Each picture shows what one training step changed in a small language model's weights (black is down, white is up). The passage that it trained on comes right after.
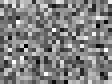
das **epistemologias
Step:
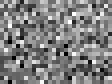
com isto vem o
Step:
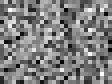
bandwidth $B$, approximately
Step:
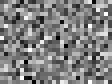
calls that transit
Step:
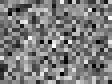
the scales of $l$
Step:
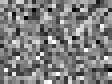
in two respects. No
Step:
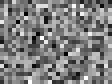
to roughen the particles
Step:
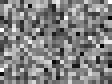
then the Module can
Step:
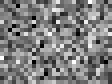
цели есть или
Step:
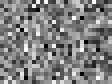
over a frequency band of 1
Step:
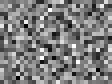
Required & Not
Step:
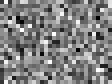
two-cell replication
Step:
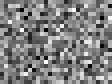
magnified versions of the
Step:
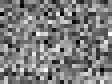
tratamento biológico
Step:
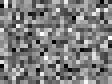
Animals", is
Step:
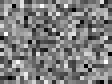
of these surfaces and
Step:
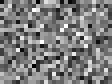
is OLSR and constant
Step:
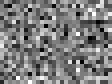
the torsion in induced
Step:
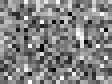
the emission voltage to
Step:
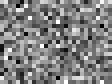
early-type. We
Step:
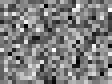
Говорят, что в
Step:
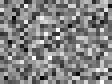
beruvchi sohalarda
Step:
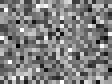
shock) the neutrals
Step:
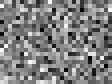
age, gender or
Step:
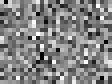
which remains true when the
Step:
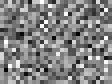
The spherical model thus
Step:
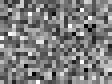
Y DESARROLLO
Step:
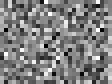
performance, enhancing
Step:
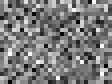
exactly for the two-dimensional
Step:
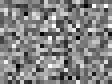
без признаков
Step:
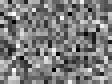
a partir dos dados
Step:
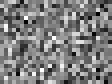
article highlights the
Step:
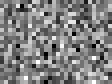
(доходов) по
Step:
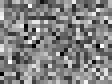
geometrical variables characterizing
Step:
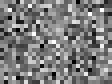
promoting functional and
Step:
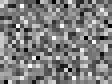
the lane index, and
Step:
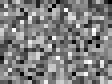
Kumar, A. et
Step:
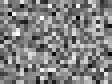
of time steps whose
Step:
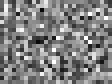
EoS, how strongly
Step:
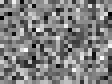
афв этиш
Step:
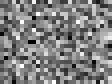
that Hamroyev's
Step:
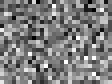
essere selezionati
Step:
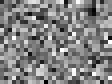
most convenient approach to
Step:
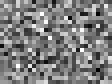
the new particles' masses and
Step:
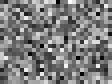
used to study the effect on the
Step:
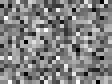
ten quadratic terms in
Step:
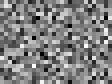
and hyperparameter
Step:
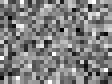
may cause some residual
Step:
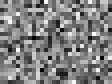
universe, cosmologists
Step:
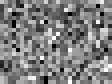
and Experiment},\ \bibinfo
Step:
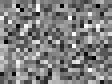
aprimorar suas
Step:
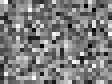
pre ekonomický
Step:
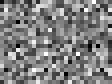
Finally, the first measurement
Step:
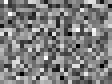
description of experimental data.
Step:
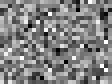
zona urbana.
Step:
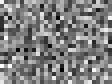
electric field, the system is
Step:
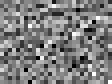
connection between the pulsar
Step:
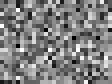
в коллективе и
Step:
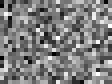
Furthermore, all
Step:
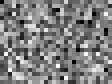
ratio is abnormally large
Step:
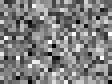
to atomistic simulation studies of
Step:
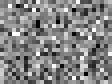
the co-polarized
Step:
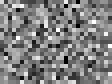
first applies a transversal
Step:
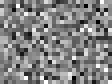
the talented poet
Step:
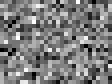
classifier used for local
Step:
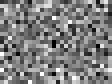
end, we use an optical potential
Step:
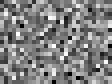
de custodie.
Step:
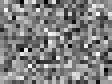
is the quantile value function and
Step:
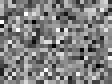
the relations $$ e^a
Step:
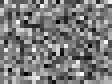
extensive survey
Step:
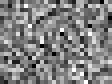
то возникает
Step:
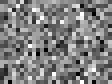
induced tail produced by
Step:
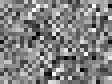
model for the origin of
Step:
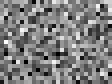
calcium-rich material
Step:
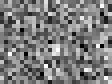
be estimated from measurements via
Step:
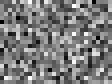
enable precipitation
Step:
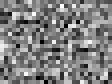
lari oilalar va
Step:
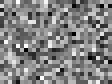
articularem as funções
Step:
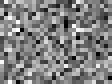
vatamatoare sau
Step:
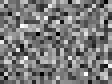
and anti-protons
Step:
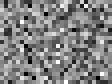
o'tish orqali
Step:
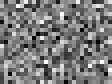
equipped with the
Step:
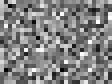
Tot voor kort
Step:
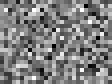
language on the verge of
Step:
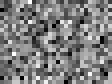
ocorreu devido
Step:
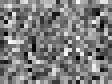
2-го курса
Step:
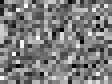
remaining items are
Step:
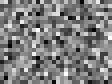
que je suis tout
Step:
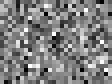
the following assumed values of the
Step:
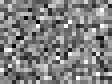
stages. Our results
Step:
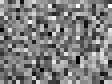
deg & Galactic
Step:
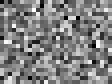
Health Conditions
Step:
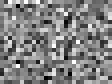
va keng faoliyat
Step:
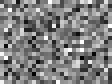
limit. We can use our
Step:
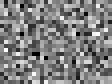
tends to be bluer
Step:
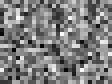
the system size $N$. The
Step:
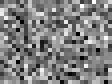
the first insertion in each
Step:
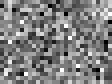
em quando e depois
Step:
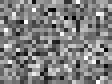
two-band approximation valid
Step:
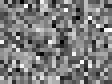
are likely to experience
